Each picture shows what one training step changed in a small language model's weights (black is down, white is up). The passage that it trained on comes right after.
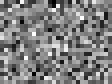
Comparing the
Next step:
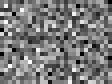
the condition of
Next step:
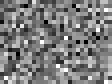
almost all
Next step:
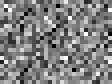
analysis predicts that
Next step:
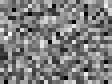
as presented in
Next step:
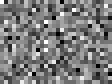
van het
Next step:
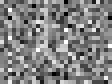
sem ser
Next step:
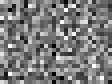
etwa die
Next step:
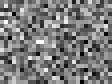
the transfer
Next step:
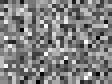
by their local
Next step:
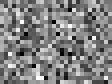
у яких
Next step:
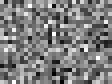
due to their
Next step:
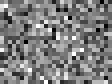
by Equations
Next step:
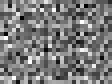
permet de
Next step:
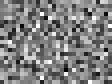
way, we
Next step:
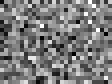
transmission of
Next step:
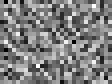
designer should
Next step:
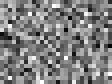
zatem –
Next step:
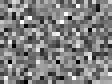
assign data
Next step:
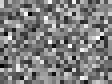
is maintained
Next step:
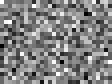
during the
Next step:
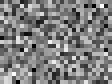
is a blind
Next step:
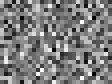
states are not
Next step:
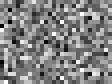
this work, we
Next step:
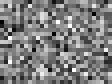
showed that the
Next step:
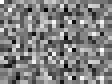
starts from
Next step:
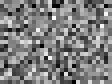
and Vocational
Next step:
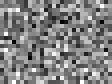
the lower
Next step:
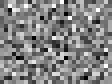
different professional
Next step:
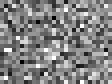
They first
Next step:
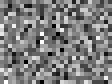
us now
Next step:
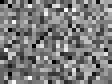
\epsilon \ll
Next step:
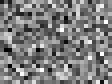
nivel de
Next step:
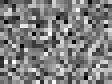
model for the
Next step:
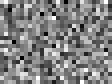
the human
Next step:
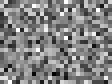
a grid of
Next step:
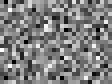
significant variations in
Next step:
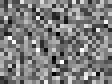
indicating that the
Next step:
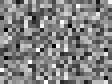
through additions by
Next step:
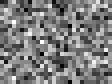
group of 50
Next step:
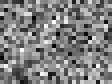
with an increase
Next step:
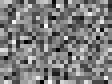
programme that
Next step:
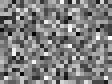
We report on
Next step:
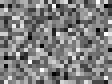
protons in
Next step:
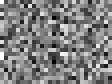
, in an
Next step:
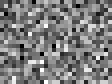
again with
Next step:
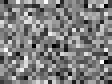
a point of
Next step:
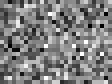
The juice
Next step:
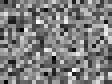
used as the main
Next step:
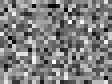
har xil
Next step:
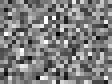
In Phase
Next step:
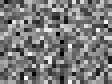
generation for
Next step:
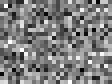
exploit the
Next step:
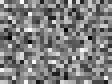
der experts,
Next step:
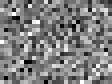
when target
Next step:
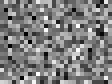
des tables
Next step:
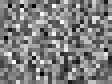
humans and
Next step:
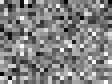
magnetic field
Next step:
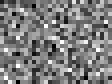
on a single
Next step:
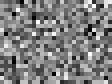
best with the
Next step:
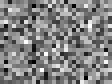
without using any
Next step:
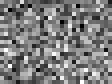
the additional
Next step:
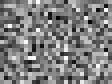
and experimental
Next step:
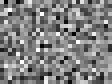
been developed and
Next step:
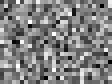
this small pattern
